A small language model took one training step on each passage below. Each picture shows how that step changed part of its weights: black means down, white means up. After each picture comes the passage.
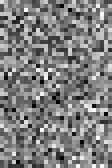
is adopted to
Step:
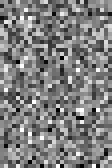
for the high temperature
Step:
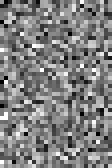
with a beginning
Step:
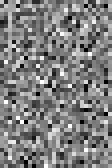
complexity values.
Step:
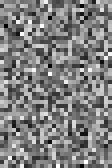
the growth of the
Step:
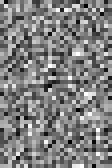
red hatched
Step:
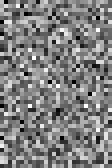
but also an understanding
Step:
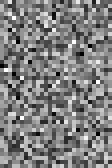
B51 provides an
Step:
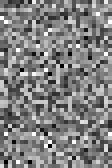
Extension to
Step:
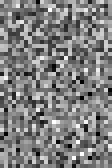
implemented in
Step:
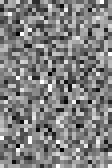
study the effect of
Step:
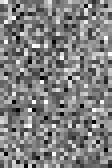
charge $Q$
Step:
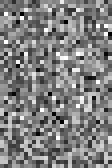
CSFs are
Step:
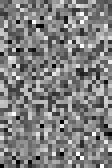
Consequently the
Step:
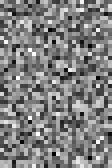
that one would,
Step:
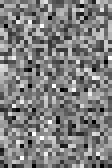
the midpoint
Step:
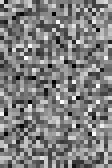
search for images,
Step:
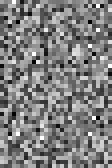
year lasting program
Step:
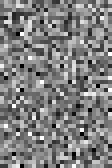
frequencies the value
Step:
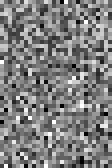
temperature dependent material
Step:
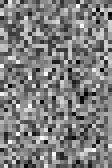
noise generates the
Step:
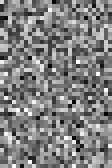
structure should be
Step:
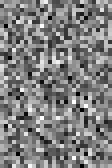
the LAB).
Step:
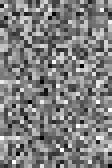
by the various
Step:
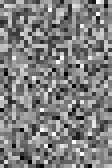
general, and a
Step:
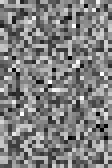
distributed nature of
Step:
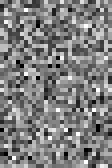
are kept
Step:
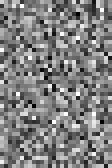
incidence of
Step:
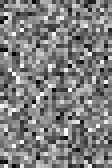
instance, they
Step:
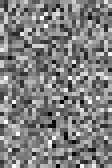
The central quantities
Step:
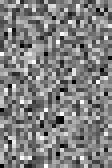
standardized column
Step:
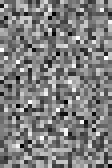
by the inclusion
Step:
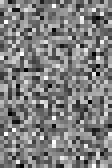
lead to biological
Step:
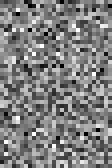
VAU I
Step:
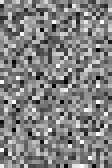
synergistic effect
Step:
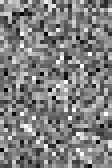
language, children
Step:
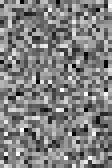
father Gun
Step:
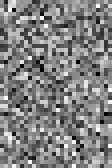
It should be
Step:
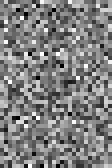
RMSE and
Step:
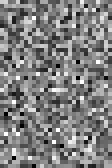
distinct experimental
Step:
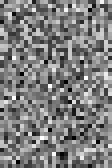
paper presents the
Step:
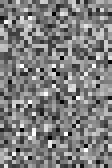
for discussions and
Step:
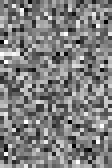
this article is
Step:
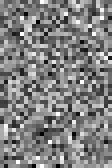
and exterior
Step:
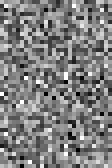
case, we can
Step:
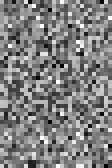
CHS &
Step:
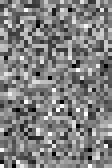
are well known for
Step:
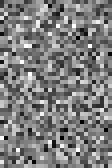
in many parts
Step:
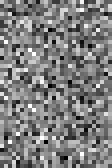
that reduces the
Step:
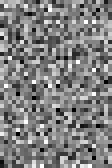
specimens under
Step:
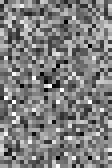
portion to
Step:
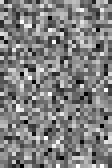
which is seen from
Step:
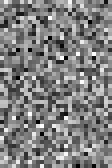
was supported by
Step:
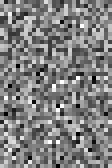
queries with
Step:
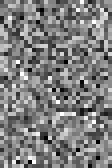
parameters during training while
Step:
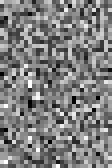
protocol for
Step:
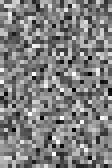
shortage. This
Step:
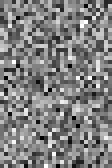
intensity profile.
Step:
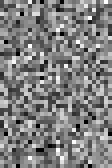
New Arctic
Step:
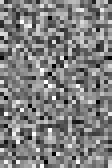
which leads to
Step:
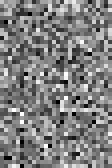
practice, education,
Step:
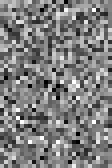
Other measures include
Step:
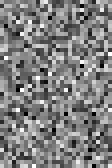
the left of a
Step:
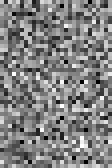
learning activities where build
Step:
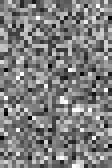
error bars would
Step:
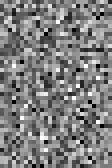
parametrize the
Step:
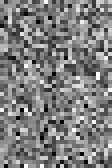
cell of the normal
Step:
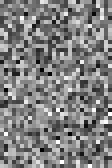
and found no significant
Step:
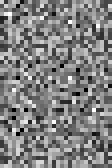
host variables in
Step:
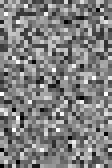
let \(
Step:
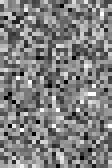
is easy to
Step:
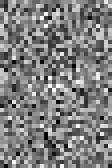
The grain size
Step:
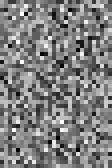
in Cases
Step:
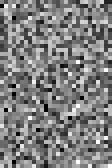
expected that the internal
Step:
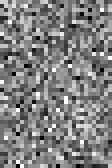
it is the
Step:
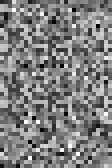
War of
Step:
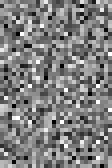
the latter are not
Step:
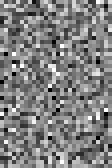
working capital
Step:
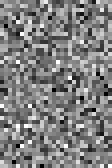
the objective will
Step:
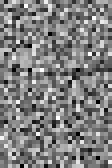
three decades
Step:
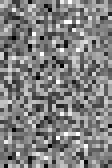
CFSP has
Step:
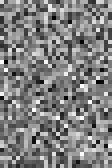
constructs and all
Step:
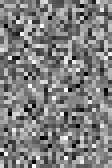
the scale factor.
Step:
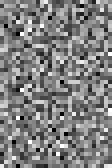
the regularization
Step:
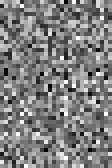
in group I,
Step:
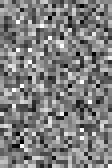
was the one that
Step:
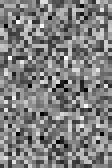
the future.
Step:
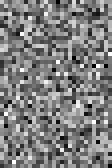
on the causes
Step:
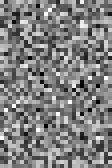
based on both primary
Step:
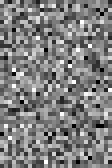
corresponding combination is
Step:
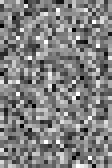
world in which
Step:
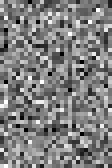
the preparation
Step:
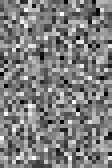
of SPR spectra
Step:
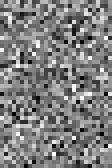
agitation will
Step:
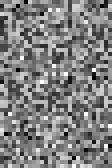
interest for this
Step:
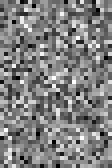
of audio
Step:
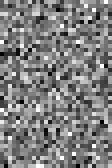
orbit arc
